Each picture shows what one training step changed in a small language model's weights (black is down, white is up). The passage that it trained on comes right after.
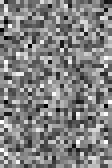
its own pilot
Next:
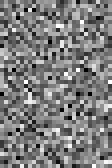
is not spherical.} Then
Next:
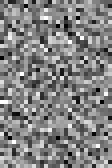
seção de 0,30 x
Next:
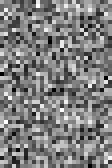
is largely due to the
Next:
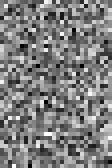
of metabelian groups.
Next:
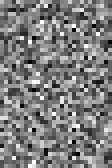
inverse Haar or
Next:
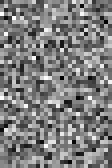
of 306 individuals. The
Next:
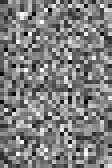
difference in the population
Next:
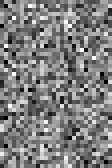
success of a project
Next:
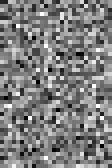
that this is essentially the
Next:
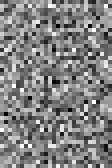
ta rozvytok
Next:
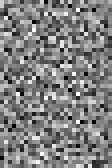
- \lambda$. Since in these
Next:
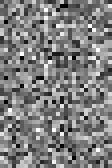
next theorem where we will show
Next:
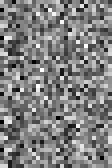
in een periode van
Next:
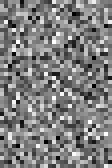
и использовать
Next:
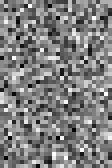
um passado recente
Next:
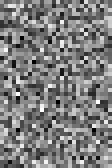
the country, as they are
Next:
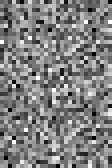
A similar result holds for the other
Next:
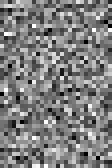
positive eigenvalues, thus
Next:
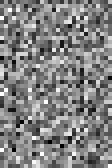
show a negative temperature coefficient in
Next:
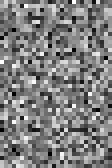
fluctuations is
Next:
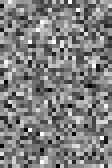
Social data). Telco
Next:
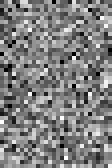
awareness towards
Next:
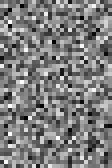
models; for example, the
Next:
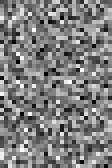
extended Fleck's
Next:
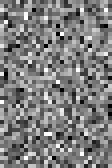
новых компаний.
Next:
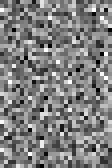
2. Business 21
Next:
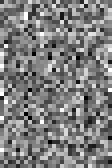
effects of climate change on
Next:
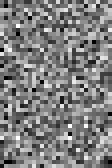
the Vedas approve only
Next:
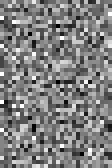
yo`llarini ochish
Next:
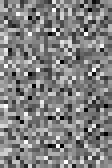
и Тя – а)
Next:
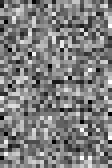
same column is no different in
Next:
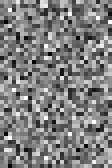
the impact of covid 19
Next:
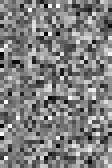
although some of our
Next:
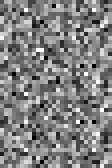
& \cite{MK}
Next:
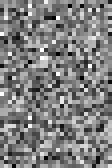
indicator of season)
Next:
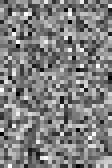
strategies and internalizing and
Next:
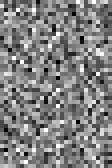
O‘zbek xalq
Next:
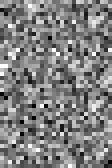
as temperaturas de
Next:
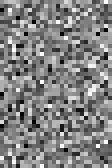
both. The hypergraph is
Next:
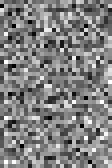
of immunity. In
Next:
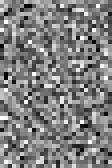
(and the Bailey
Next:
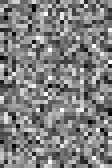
such a way that numerical
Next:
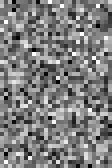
malakalarni shakllantirishga
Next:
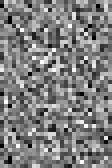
NET and RING. For
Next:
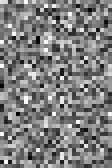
Resident, Department
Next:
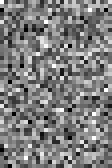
described. Evidence-based
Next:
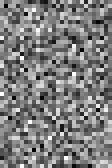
to yinf}, we have
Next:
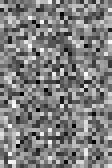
doenças orais
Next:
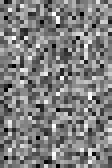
design choices reduce the
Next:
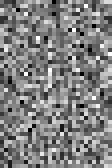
time (Somyi,
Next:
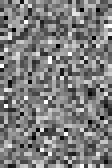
each structure consists of individual
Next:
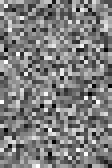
(b)$. At the next
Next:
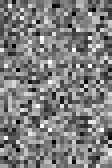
customer satisfaction in
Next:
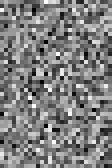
fails a Routine
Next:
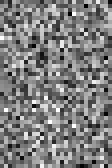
VCG algorithm for the unit
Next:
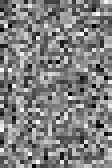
Some consider it a broad
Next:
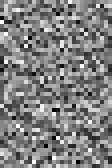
(Luke). Both
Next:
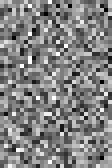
piacon az
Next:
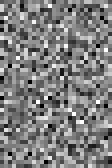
structures of destruction
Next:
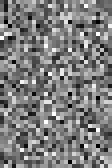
$A'$ be the minimal element
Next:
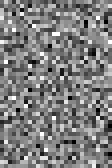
with uniform convergence for
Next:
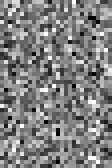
was insignificant with small
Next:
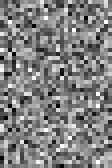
The project will inform and
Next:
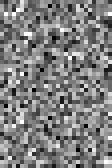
the rippling effect
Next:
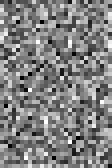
site to understand the type of
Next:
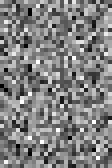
naturalistes consultés
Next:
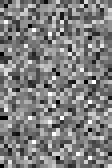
спосіб із
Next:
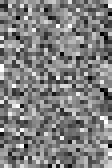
eher skeptisch
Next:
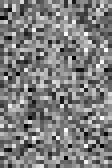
suited or unsuited
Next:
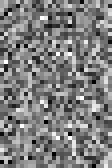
climatic, occupant
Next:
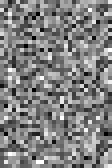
the elemental contents in the
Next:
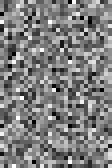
after some time, due to
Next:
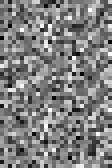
solution for this problem, but
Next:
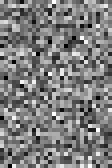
$M$ is defined as the
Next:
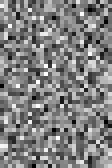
history of physical education
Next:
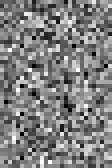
semantics directly into
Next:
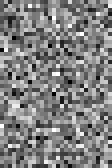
elaboration. Modified
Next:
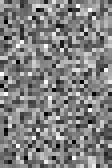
exact sequence $$0\rightarrow
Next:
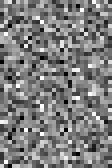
(Table 2). Table 2
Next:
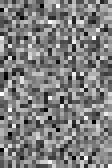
Cartan geometry.
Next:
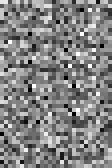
dotsent Xamidova
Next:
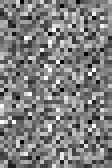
в суд в таких
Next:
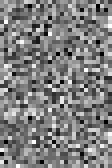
to precipitation measurements
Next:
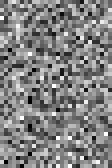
te leggen, zou ik
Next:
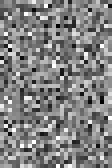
statusu poety w
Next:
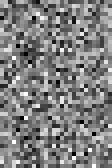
Pada era globalisasi
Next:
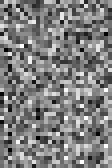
are described in detail.
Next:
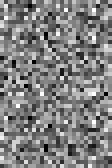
the rest of them on his
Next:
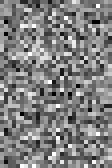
rank at most $r$
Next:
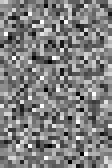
of the local data; \item
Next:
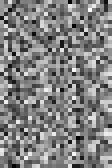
and the total energy of the system
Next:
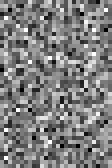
requirements of the EP
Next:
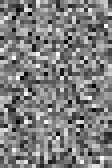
de Raios X foram
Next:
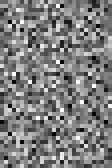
представляет и
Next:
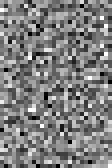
in Helsinki.
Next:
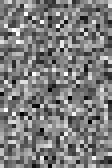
keep the notations of section
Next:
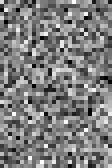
year, while root
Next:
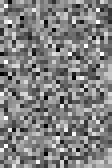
Muy adecuado
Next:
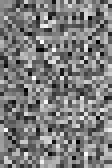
be an extendable coloring of
